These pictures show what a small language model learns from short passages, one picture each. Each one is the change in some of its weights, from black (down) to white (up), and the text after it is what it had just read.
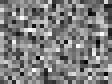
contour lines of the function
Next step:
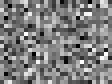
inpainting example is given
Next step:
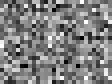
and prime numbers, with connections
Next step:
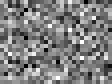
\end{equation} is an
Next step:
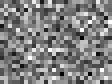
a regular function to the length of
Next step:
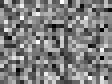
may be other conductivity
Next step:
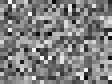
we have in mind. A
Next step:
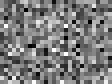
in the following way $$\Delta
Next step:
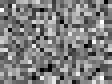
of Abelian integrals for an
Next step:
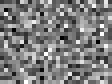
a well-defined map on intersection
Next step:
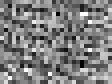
of the algorithm. The speedup
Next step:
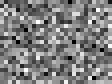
that $I\circ T =
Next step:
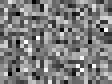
whole-class discussion.
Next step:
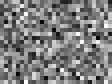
in $\ms{Spaces}$
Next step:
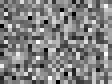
certain set of $m$ vectors
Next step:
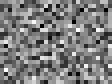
$H_X$ with respect
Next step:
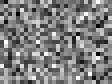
cost. Let $V$ be
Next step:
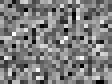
self-dual, with an
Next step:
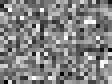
smooth form of bidegree
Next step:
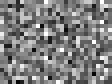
channels capacity
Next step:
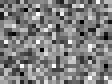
$p$ is equal to
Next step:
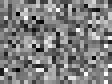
of $Y$ updating
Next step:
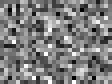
we include very high resolution
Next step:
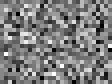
semifinite domain must be
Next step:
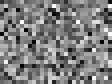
thus be written with a countable
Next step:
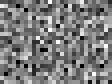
by the lower semi-continuity
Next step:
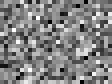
M(x) \left [
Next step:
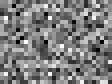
The latter processes share
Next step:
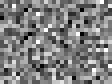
$M''$ is of the
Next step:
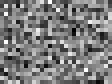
of the following construction. For every
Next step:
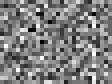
interval arithmetic, as
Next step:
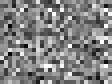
Sinkhorn's algorithm
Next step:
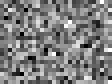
the set $\Delta$, we obtain
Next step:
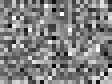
coordinate in $\Phi(\lprod
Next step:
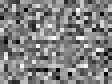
$T$, analytically continue
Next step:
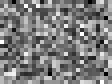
a Lipschitz continuous operator from
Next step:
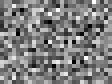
For any $[f]$, we have
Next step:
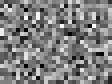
node, because the pointwise error
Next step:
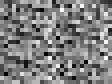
of the hypergeometric function
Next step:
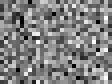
smooth $k-$cycles
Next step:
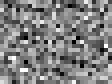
of the value process, based on
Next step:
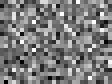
variety under consideration (with respect
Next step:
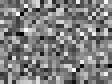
abelian or triangulated
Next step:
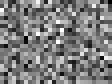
as sheaf of non commutative
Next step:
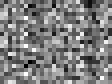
case, the right-hand side
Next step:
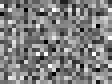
presented in the unpublished
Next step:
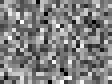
There are several ways to
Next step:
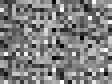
of the centers of the
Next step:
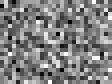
Steinberg representation of
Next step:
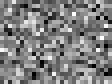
as \begin{equation}
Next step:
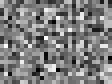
while the other expansions remain
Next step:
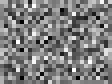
identity } \smallskip \newline
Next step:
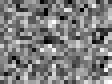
the central polynomials for both the
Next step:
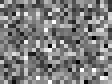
on $\mathbb{P}$,
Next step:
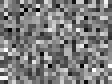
subgraph $H$ satisfying
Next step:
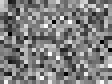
with the kinematical
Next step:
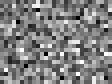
$\Nn$ is an
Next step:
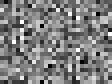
taken to be independent of
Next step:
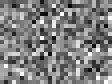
first prove some general properties for these
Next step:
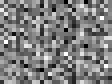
rank condition on an open and dense
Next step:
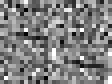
this problem were then later by
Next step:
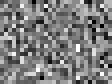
therefore it is excellent and
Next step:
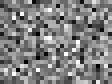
Let $q(n)$ denote
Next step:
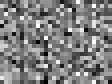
be an integral domain that is an
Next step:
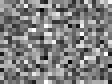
piecewise polynomials of degree
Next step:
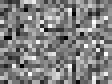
interesting results such as: the
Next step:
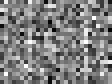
(reactive) power
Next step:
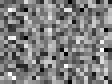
the circular cylinders,
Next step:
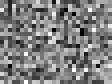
of $T$. The same notation
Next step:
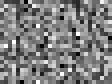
them at iteration $t$ if
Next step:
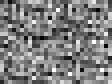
of quasi-finite representations of the
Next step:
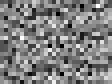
to the average of the applied
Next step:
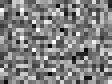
group of all isometries of
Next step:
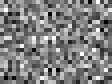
Math. Jussieu
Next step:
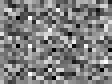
between two linearly elastic
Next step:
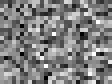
to show that for the exponential
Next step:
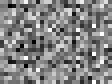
reasonable match is observed
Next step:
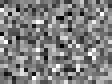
that the Galois group of
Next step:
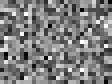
for this more general approach.
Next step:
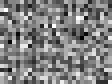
including the development of suitable
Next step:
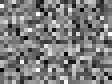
$$ for any $l\geq
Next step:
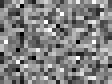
family of isotropic
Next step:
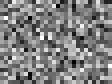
denote the resulting ray by
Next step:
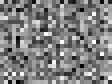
line joining them. If
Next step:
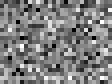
where $\delta$ is the
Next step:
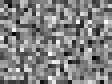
is to find lower bounds on the
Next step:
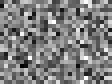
this centre manifold, when
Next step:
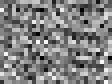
of parameters that are necessary for the
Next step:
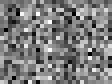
and right-most ones,
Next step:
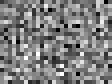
equals to or less than
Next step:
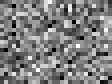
we consider separately the
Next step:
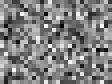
practice, most results for continuous
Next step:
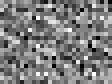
and dated without the application of
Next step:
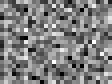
the empty core is not
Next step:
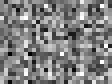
conditions and parameter values, except
